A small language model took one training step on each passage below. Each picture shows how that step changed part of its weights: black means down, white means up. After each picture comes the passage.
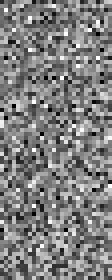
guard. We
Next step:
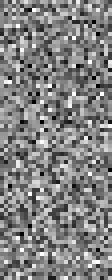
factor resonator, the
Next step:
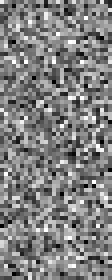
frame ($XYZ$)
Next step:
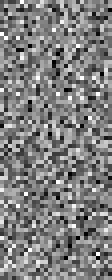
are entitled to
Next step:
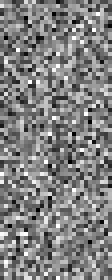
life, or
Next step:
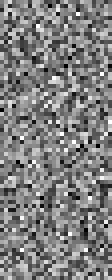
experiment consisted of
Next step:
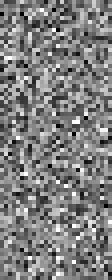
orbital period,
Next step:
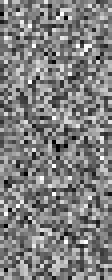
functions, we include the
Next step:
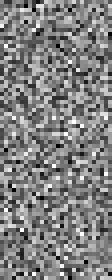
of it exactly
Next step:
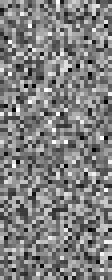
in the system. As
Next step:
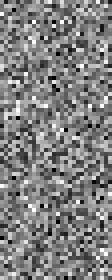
truly neutral
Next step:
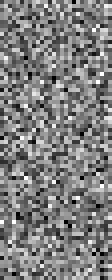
computational methods will improve
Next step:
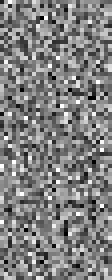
stars of various
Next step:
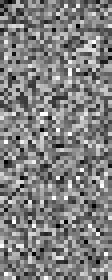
to the {\em second}
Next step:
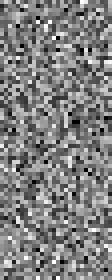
represented in the basis
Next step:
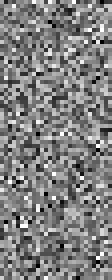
the proceedings of
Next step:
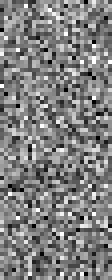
algorithm to accomplish
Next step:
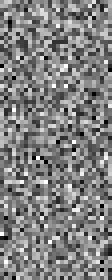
and the average atomic
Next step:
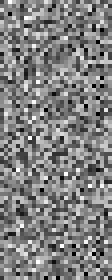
specify that the mass
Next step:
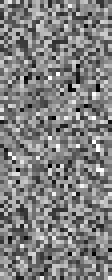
of in-plane
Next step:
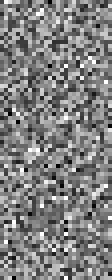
feature the presence of a
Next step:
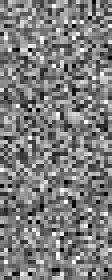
; \node
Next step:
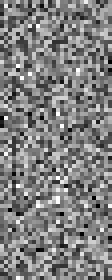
negative. This
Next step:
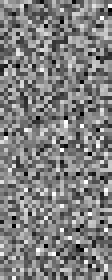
models for ground state
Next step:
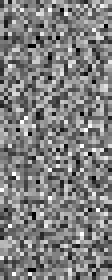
play a significant role
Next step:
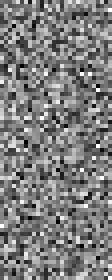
$\varepsilon$ is small,
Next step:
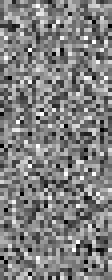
approach relatively independent of
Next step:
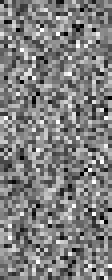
SFig. 2). To
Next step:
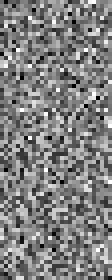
respective tunable
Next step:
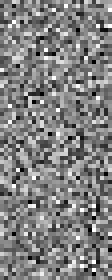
3D volume ${\cal
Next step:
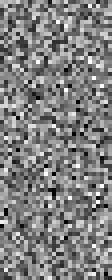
can effectively improve the
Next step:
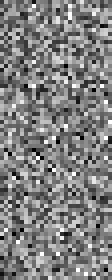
been used to study a
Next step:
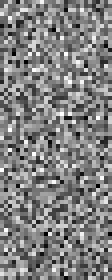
but the space is not
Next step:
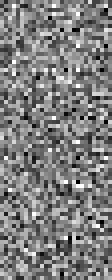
[10] as well as
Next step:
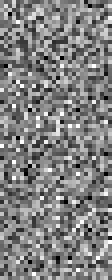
We acknowledge
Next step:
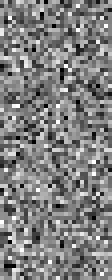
embeddings 0
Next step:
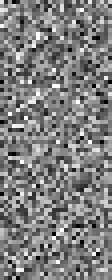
computer time. JF
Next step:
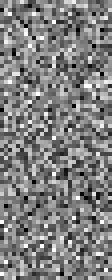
distance as vertical scale.
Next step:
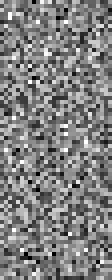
group of matrices of
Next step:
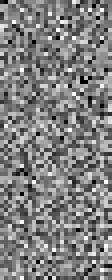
results for the ac Hall
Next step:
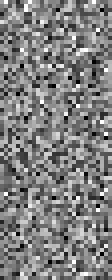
also recognize
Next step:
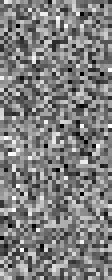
were all essential
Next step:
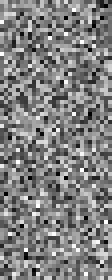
quantify the suppression
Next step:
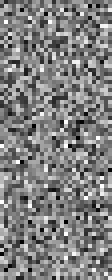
which are compatible
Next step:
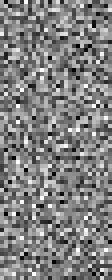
weak signals are important
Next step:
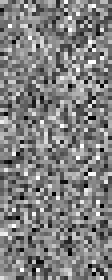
S7) for complex
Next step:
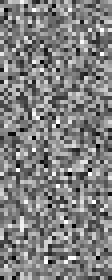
matter is not strongly
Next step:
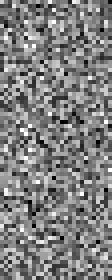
branes but the
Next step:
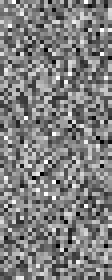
analysis with major
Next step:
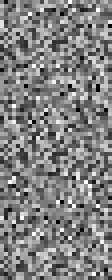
pilot, which only
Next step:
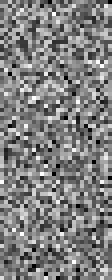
difference spectra, which
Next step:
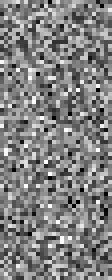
geometry, the
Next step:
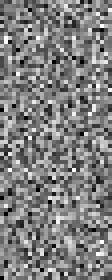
clear, compare
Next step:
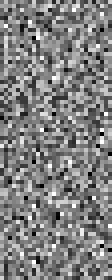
like AWS
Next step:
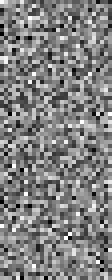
us consider the case of the
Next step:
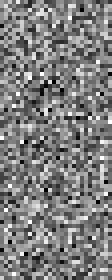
method is significantly better
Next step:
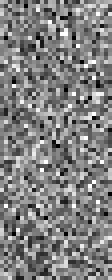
Our truncation
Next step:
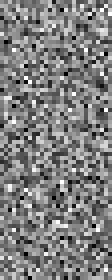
easy to show that
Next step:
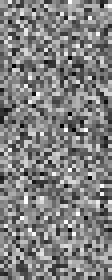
model, we computed the
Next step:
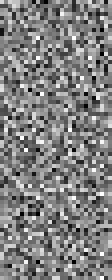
low emissivity
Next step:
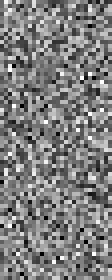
object. Fig.
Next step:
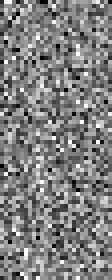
we prepare a
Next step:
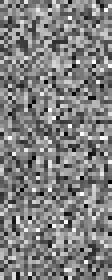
with a number of observables
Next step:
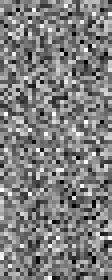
two alternative
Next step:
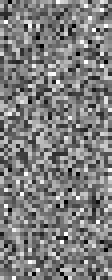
of dissipative systems
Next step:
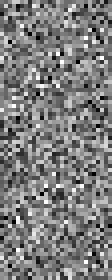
one of the intersection
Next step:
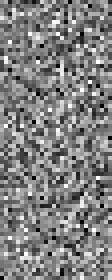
Recent studies in
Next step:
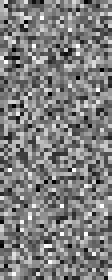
least square
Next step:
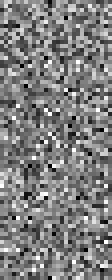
offer a complete,
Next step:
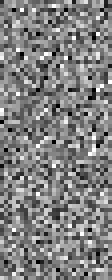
data do not suffice
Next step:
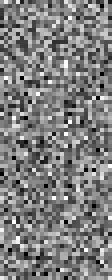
into the design of a
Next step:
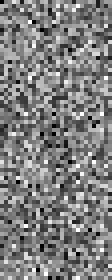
on the NEAT
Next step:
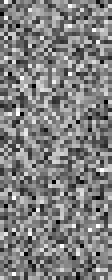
through methods such as 1D
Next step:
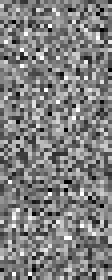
a memoryless
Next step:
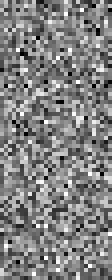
members. One
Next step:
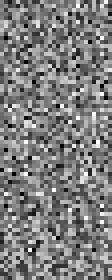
estimator of summary
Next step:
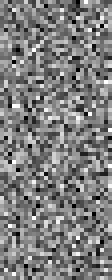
\] The norm
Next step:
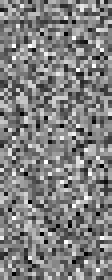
10 equations of motion,
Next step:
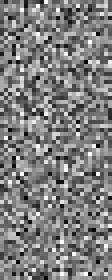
is forced to follow the
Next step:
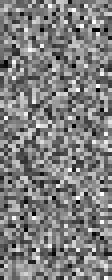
numerous constraints,
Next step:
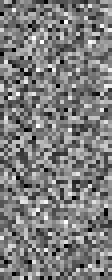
consideration and assume
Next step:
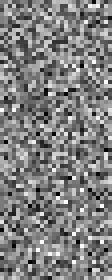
show strong absorption of
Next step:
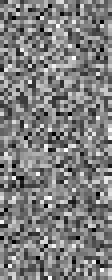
much stronger in the
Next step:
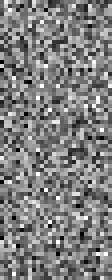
object was positioned
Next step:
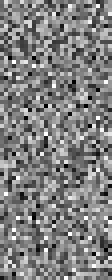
adopted values of the
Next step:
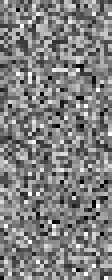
alternative ways
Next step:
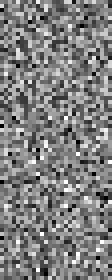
field in the ZA,
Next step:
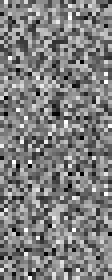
to a so called
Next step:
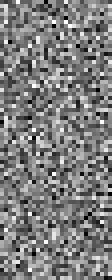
facilities as well
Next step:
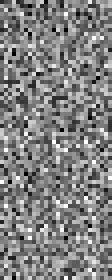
the signals from the top
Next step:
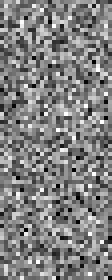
work has been supported by
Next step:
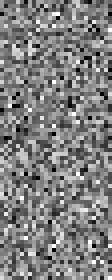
\\ \midrule
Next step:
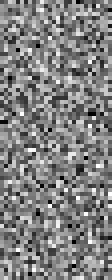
and $\epsilon_{\rm
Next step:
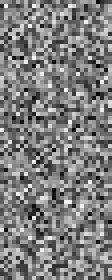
generalized to mean that the
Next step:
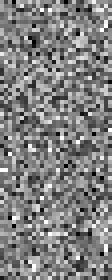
limitation. \par
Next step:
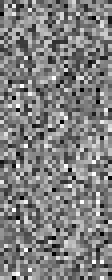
lines) with the surface
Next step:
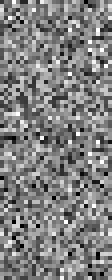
with the BP86
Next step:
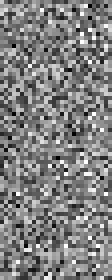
trajectories are also
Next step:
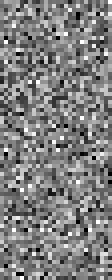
negativity of $\alpha
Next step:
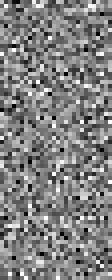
squares are
